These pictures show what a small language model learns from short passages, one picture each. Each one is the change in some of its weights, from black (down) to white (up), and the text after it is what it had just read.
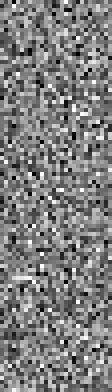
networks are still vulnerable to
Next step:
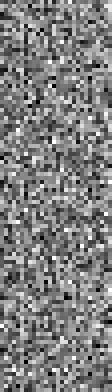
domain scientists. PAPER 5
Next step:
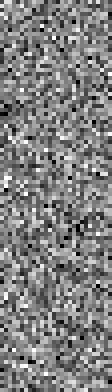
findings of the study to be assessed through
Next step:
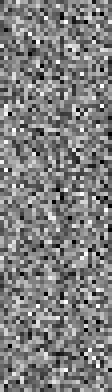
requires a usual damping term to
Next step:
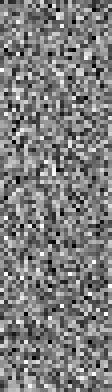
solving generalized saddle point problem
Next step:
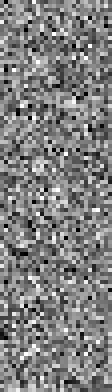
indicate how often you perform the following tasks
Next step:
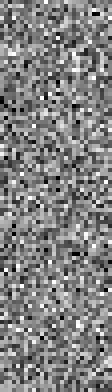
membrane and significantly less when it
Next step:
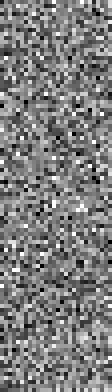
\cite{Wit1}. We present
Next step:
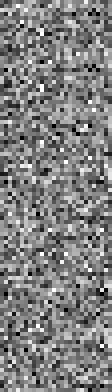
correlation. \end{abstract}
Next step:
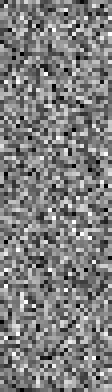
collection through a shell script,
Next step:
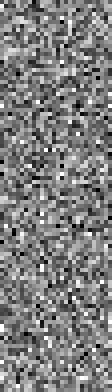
beam properties are chosen to phase-match
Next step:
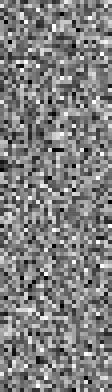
TPS report in the Appendix I.
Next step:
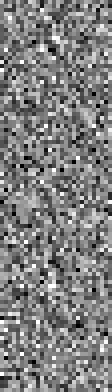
released on the Hugging
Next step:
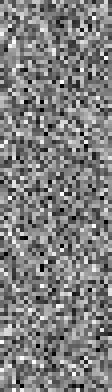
one-loop divergences,
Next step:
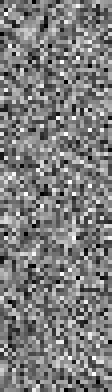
stochastic approximation of EM, is
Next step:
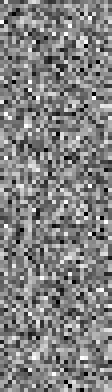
as a number of all unique terms
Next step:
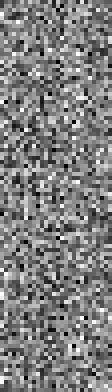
Wireless Communications
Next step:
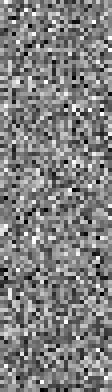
case that (\ref{eq:check})
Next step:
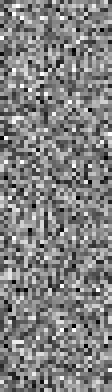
3 and 15 months) appear in a
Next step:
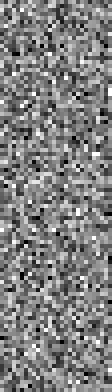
which have failed the sorting algorithm
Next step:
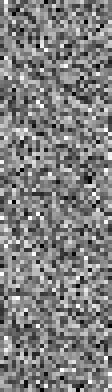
to three derivative-terms. We
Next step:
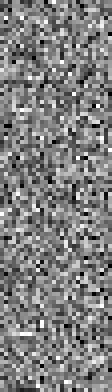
are then collected for each day
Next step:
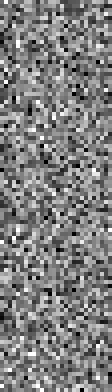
the gastric mucosa
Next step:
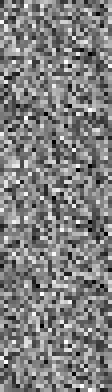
some special form of the characteristic generator of
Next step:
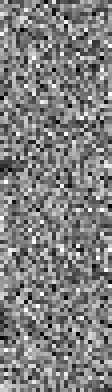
we stress that the second term identically
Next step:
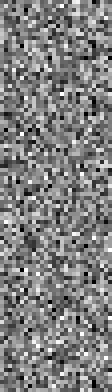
Leaves Extract Table
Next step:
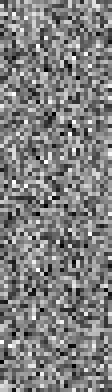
the SMC relationship compared with that in the
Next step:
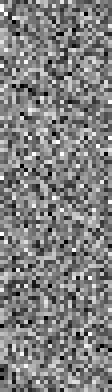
the time series behavior data of mobile
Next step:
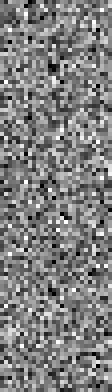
yèn? tanì
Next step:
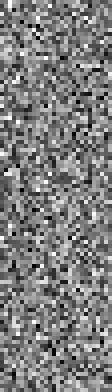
about some crime scenes are
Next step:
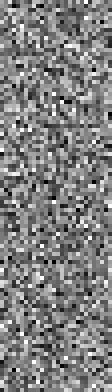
with each other. Each unit can apply
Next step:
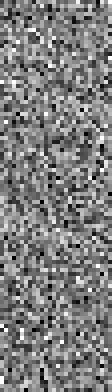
group combine economic liberalism
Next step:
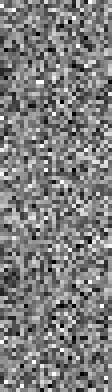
impetus in recent times due to the
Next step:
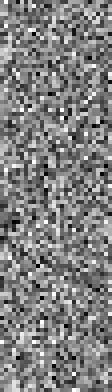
pebbles are formed at the
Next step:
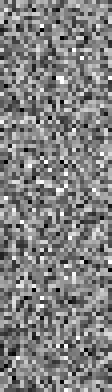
be removed by applying the
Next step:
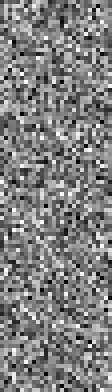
of the solution was tested to validate
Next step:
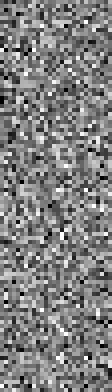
Python wrapper of the
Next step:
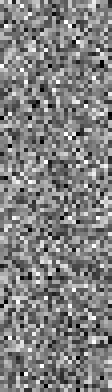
or higher, managerial positions,
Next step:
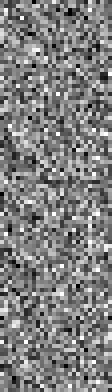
rate $10^{-4}$ with cosine
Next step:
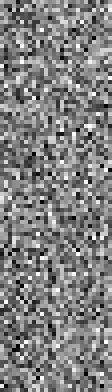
such as sunspots).
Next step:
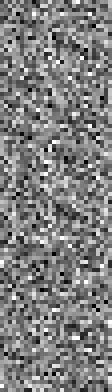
The present study aims to study the
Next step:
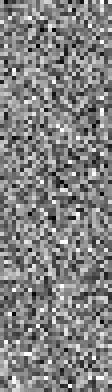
the grid, for prismatic
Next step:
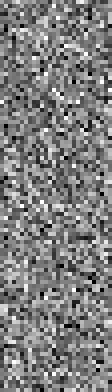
number corresponding to 1 may sometimes be
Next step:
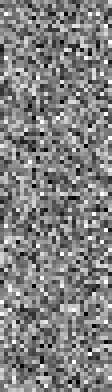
The current dependence of E$_{\rm
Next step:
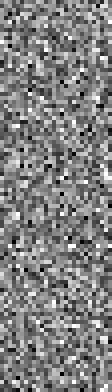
- an updated assessment of exposure,
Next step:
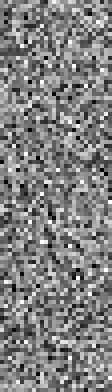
tool for communication. The review highlights
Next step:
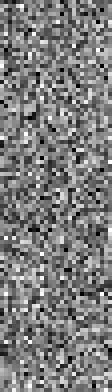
data were flat-field corrected and
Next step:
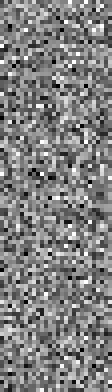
\end{pmatrix}, G =
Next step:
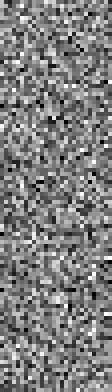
hexatic rigidity. For
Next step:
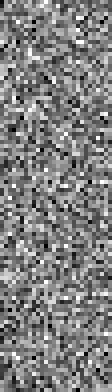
of mathematical expressions and
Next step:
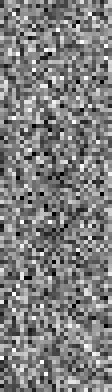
assign them to either the disk or
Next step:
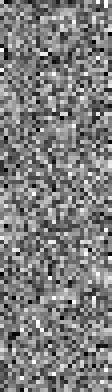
SQUID input coil,
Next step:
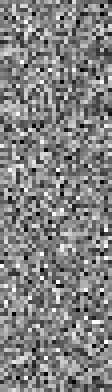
although our examples were taken from very different
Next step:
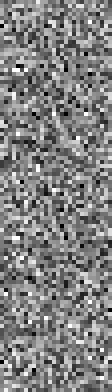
and the predictive power of integrated
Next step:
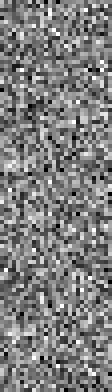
fit model, all indices included must
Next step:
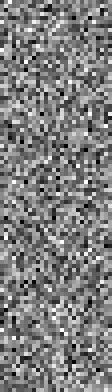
its modern state, where convection
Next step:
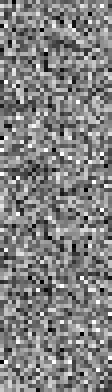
and health outcomes for both the
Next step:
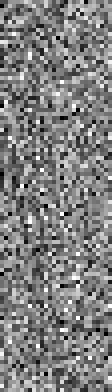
them to use two step reactions. The
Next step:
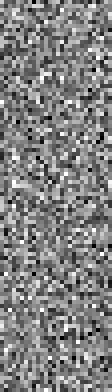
12: Codes associated with comments on
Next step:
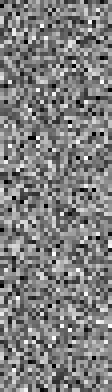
guidance on its own effective use.
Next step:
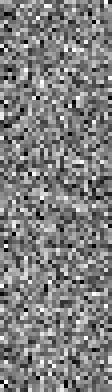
until you are married."
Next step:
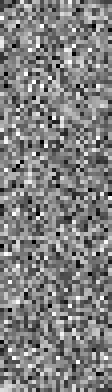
Consider $W(x)=
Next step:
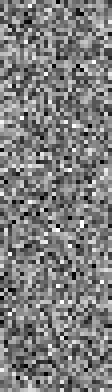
signals. The system is based on the
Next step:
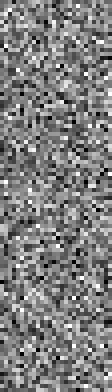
of a subject other than the
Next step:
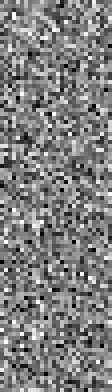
themselves was estimated to be
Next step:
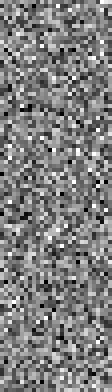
performed, it automatically searches
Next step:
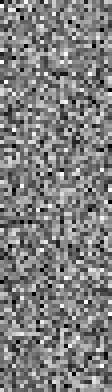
is kept in the solution process,
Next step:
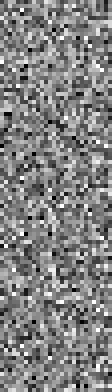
by Nikolova and Ng
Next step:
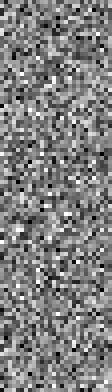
of high value products from cocoa
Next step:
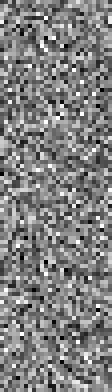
be divided into three topics: The
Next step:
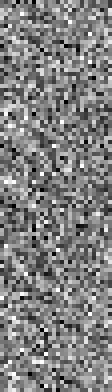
Figure 8** Bond length distribution of
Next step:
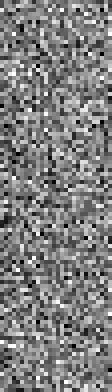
may be comparable in size to each
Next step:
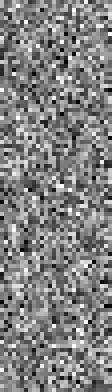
desired ARX filter output is
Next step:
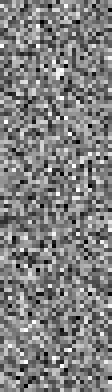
The ubiquity of
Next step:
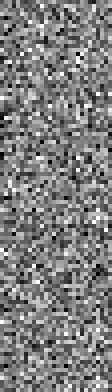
write $\overline p_1$
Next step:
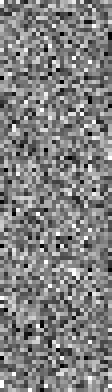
during the two-year intervention period.
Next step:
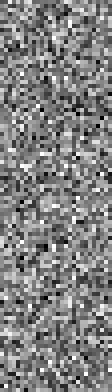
of subwords, which has been
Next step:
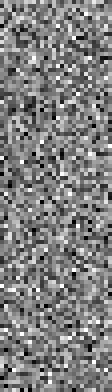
larger than in the pure gauge sector.
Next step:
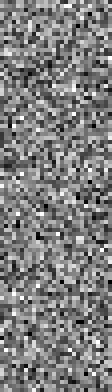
crop, the land was fertilized with
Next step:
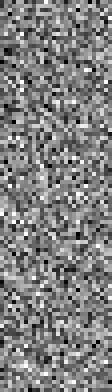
findings regarding the generation of dynamical
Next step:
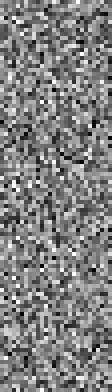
each segment obeying,
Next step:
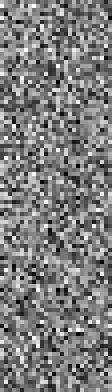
infinitely obliged to my
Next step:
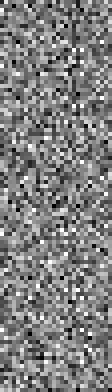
mode coupled via light pressure to a large
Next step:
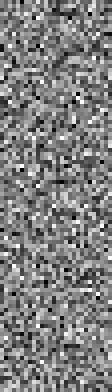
be fully enforced. e)
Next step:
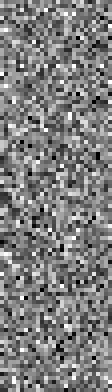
$2Mbps$, with reduced
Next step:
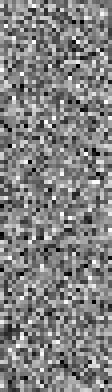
on systematically varied samples. For
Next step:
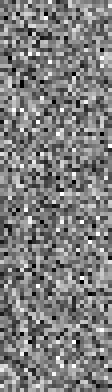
a minimum SRI value is introduced for existing
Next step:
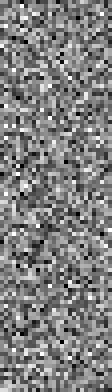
The basin extends from the
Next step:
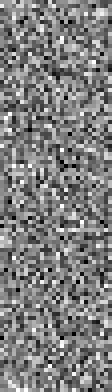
day, which helped me to
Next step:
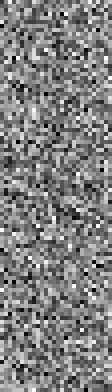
to import a variety of models without loss
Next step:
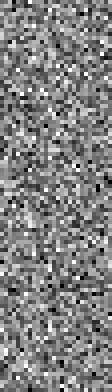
uncertainty of the ages not larger than
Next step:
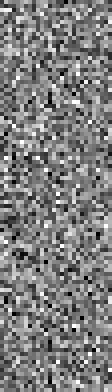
index into the formula for the transmission
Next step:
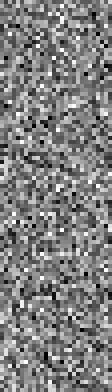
transition to exotic phases of
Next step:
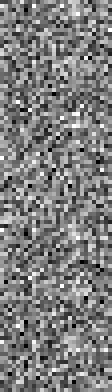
Kadi Aromeo
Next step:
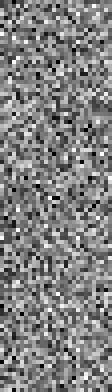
cultivation methods and different
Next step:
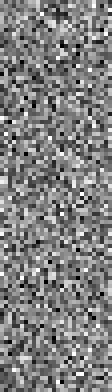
nomenclature treatment, CM,
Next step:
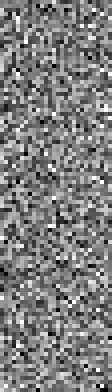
market share, most organization; particularly
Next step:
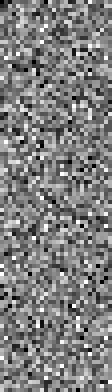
Hamiltonian as \begin{eqnarray} &\ &
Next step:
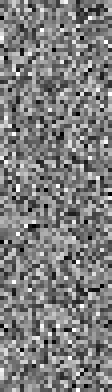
among the microscopic DoF of
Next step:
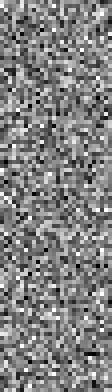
cases. If readers are concerned
